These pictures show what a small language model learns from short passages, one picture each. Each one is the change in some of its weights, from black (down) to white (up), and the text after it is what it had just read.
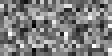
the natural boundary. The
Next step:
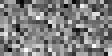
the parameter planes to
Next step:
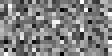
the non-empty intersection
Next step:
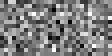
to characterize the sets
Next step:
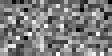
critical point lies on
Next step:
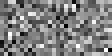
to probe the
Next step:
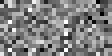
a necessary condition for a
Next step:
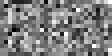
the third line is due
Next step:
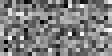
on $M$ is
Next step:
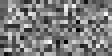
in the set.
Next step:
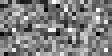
method can be interpreted
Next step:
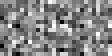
are precisely intersection graphs of
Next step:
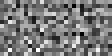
cliques of the
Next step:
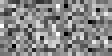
We shall also refer to
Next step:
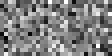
of costs and
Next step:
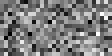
string algebra. we
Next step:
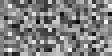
null set and both
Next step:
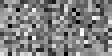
so the desired conclusion
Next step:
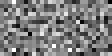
of bounded computable functions
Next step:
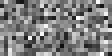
stencil of
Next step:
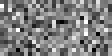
the {\em twisted
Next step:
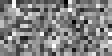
lying in the same
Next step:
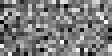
deduce that $A$
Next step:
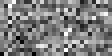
for the image of the
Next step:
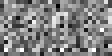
entry generates a
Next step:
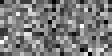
non increasing, from Lemma
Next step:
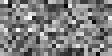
axiom is equivalent to
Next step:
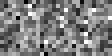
from their structural
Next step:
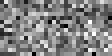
assume that there exists a
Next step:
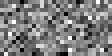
loss. For the last
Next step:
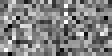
as for completing the
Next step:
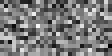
section, we compare
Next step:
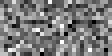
over $h <
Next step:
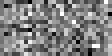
is that the positivity
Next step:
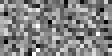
presumed, the
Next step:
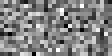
imply that it suffices to
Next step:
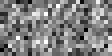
assesses the computational
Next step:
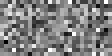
$\theta$ and
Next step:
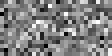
guidé par
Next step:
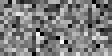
contains $R$ and
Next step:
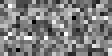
the network sequences
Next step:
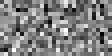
its closed shell
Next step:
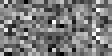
there exists a subset
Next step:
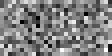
\colon h \in
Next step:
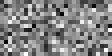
that in each of the
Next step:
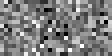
As usual, we can
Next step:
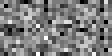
case, it corresponds to
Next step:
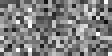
Construction A, as
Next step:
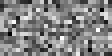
entry, which is
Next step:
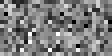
our attention only
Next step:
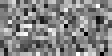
of individual
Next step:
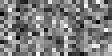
these vectors are linearly
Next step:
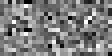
z)$ is strictly positive
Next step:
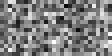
trees in the same
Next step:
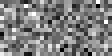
basic integration by parts
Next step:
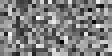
the dimension of each
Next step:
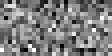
)=\Lambda \ot
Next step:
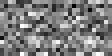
to prove the analog of
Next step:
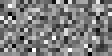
gutter and the
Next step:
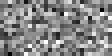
or not knowing that
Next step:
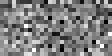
is sharp).
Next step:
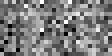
for some line bundle
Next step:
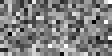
the picture below
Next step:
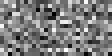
Our reweighting
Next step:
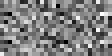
Brownian motion. In
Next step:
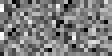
A natural generalization of
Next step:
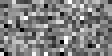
process of verifying
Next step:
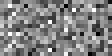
Wiley and
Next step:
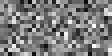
the last sum in
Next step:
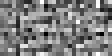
class of subsets of
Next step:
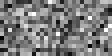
can generalize to representations
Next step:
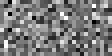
improves the equivalence of
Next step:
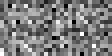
nonzero element)
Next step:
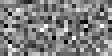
can hardly form
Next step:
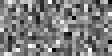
\;\text{ and
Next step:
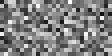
a solution of a
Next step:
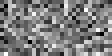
need the notation of a
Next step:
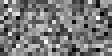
find $s\in
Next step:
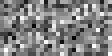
that its boundary has two
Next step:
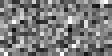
push $\mc
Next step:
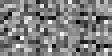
University Linz
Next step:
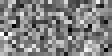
$G$, and note
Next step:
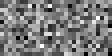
besides the
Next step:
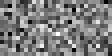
over several orders of
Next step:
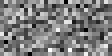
that $\lambda$ is
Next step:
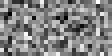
time horizon
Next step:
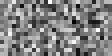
and $\beta$.
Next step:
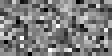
values, $F$
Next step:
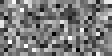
\tau_{l o
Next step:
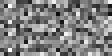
utilities of the
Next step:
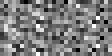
likely, the algorithm
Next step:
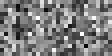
this diagram are strict
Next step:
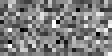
denote the projection maps.
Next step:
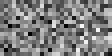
flow in which one unit
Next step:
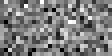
projective space i.e
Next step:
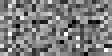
of $A$ for
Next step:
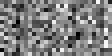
some $r$.
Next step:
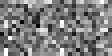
\right\vert $
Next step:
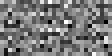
tensor product and direct sum
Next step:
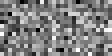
coordinate geometry. The
